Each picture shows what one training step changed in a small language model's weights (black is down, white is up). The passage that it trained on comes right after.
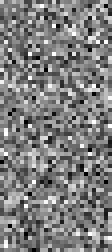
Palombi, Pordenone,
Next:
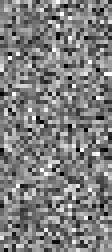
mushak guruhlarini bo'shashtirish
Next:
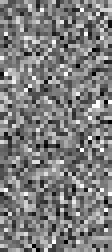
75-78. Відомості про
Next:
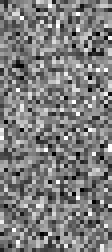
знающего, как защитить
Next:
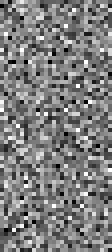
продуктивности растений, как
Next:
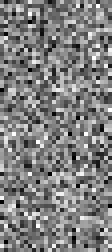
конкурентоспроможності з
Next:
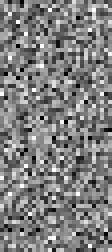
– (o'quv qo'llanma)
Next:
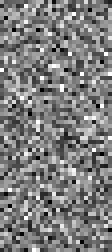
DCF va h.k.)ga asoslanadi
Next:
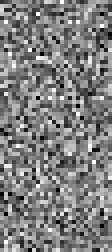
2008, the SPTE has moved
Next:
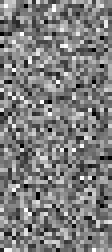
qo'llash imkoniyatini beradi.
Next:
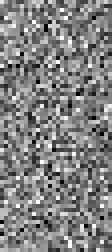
– жовтий мідяк
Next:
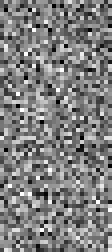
and remarks that insult individuals
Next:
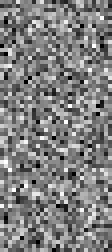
Dado que no se puede descartar la
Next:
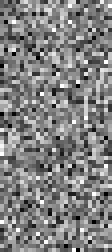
alla base di tutto. Typeset
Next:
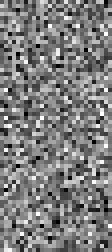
erkennen und schneller,
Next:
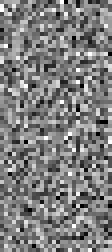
stabilirea oricărui element
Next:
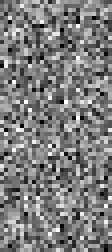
da Consolidação das Leis do
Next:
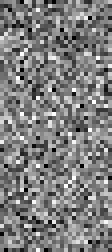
satxida joylashgan va
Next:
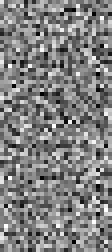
and employment, wide involvement
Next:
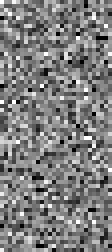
de estabilização dos cianetos é
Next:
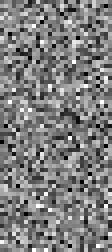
de la responsabilité, appelle à
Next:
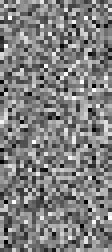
и основной группы практически не
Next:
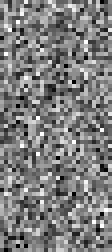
D., Jidan, H., Mariana,
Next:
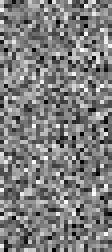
для лиц с инвалидностью,
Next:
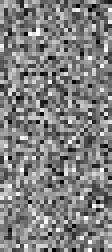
разного уровня; - * формирование
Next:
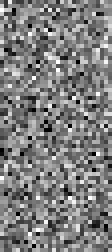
tibial apophysis)
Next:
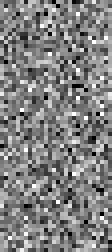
бир гуллар томонидан
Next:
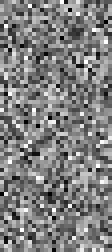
se retrouvent comme toponymes
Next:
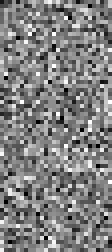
початкового і кінцевого
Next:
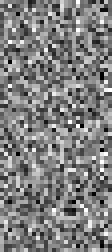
биринчи функцияси –
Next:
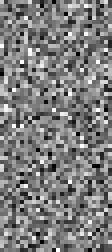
una mejor productividad en armonía con
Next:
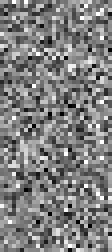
of Criminology, 16(04),
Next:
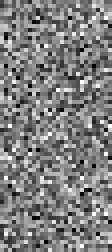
تمہارے لیے
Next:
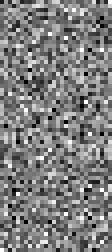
conhecimento ao seu público) e os
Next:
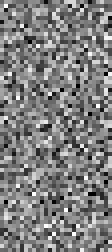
она в ссоре. Более
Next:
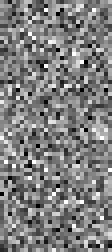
Mirzayevna FarDU
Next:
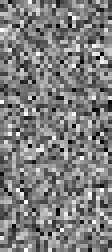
va ta'lim tizimida raqamli
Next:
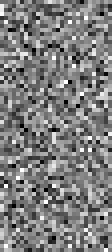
projektu Ecobreed.
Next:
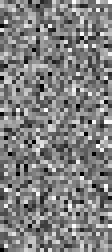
до українських умов.
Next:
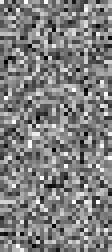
qo‘yiladigan bo‘lsa, faqat
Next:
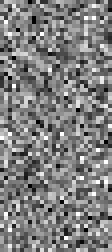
similar con el italiano, el
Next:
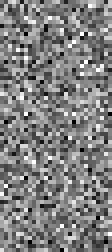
secteur privé ; - inscrire
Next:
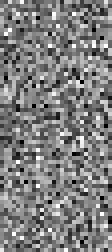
yilda adabiy-badiiy asarlarni
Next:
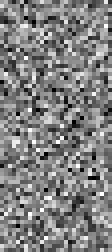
alte persoane ascultate în
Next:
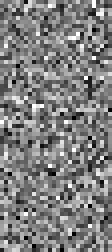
American Hospital Association
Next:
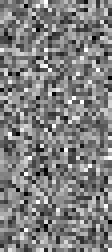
yo'lga qo'yadi;
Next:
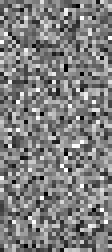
pengelolaan sampah di tempat
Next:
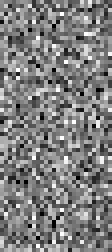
M, Roudot A-C,
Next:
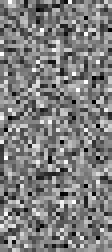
dla którego jest to
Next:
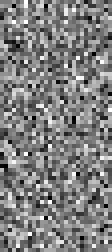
που ο ασθενής
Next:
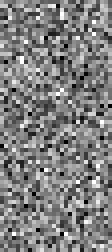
port's narrow channel is 30
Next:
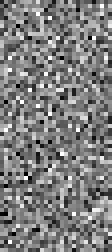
региональных рынках.
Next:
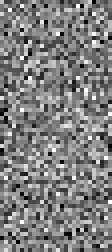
vormgeven van het ontwerp.
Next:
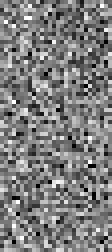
részéből, hogy
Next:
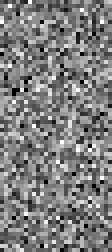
flora, acarretando, por
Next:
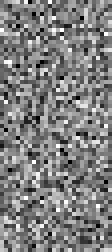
copresenza dell'olio e del
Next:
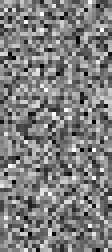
future. Key words:
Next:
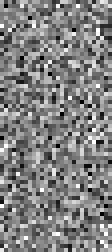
niños, donde éstos experimentaron
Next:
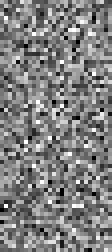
producción y/o mantenimiento de la
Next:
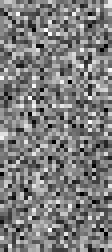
penal brasileiro, que em seu
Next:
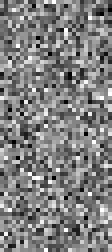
fundamentadas na cultura japonesa, mas
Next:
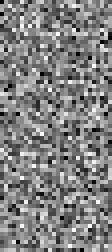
kaliyli o'g'itlar
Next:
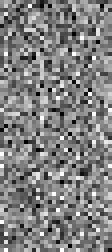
del más médico de los santos,
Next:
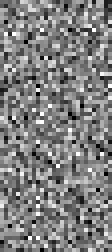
ou menor gravidade do ato
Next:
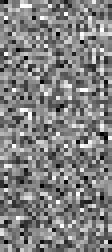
the creation of the most effective
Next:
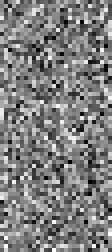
la manera en la que se adquieren los
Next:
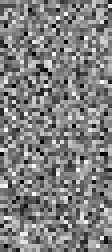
e agir comunicativo no movimento dos
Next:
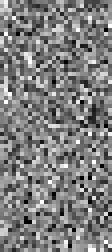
концепций, теорий.
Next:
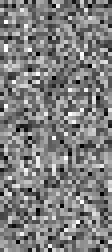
función pulmonar. Además,
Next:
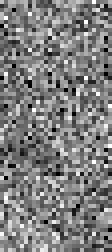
а й сприятиме забезпеченню
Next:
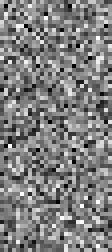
ikki-uch marta o'tilganda
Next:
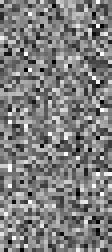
диагностики РА и АП у
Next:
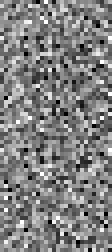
în administrație, a fost
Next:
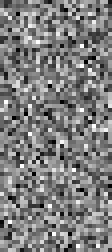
orqali ifodalangan umuminsoniy
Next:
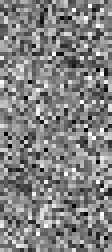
transformações e negociações, influenciadas
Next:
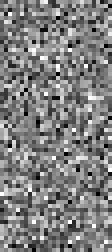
como seres capaces de vivir en el
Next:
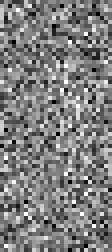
сад, основан на простой и
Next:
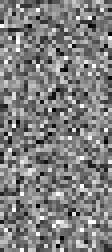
десны активизируется
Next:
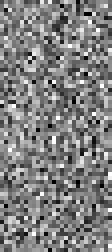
(внимательно проверить все
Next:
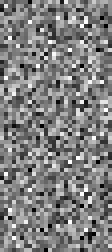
realidad, la investigación analiza estas
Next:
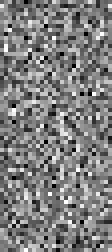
transforming competition. *Harvard
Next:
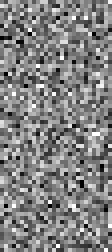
fungi and their potential as
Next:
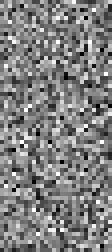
prioritară a speciilor
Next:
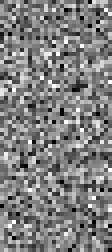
perempuan berpakaian serba
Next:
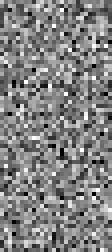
síntomas globales. Otra
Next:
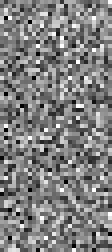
(National Cooperative Research Act
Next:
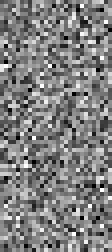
de vacinação, espalhados
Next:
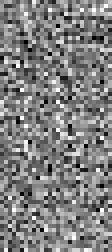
Göstergeler Kaynak:
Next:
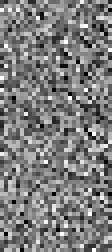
день, асфадетрим по
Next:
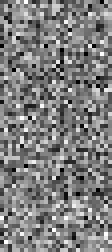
role of ischemia // *Journal
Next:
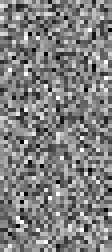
– mevasida, urug'ida yoki
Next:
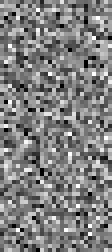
hokimiyatlarning aralashuvi
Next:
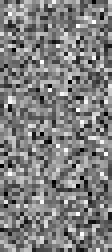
земельного масиву,
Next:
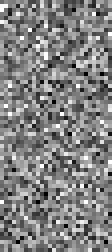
salud en beneficio del paciente
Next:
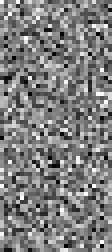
muchas conductas problemáticas están
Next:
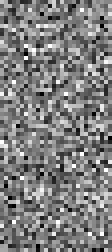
Concentration for Bioethanol
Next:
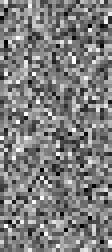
отец лирического героя,
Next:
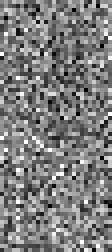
como o impacto social e econômico que
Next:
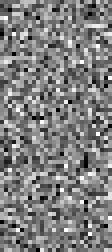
how is Islamic investment in
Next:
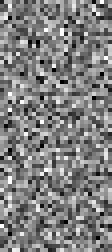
due to improvements in technical
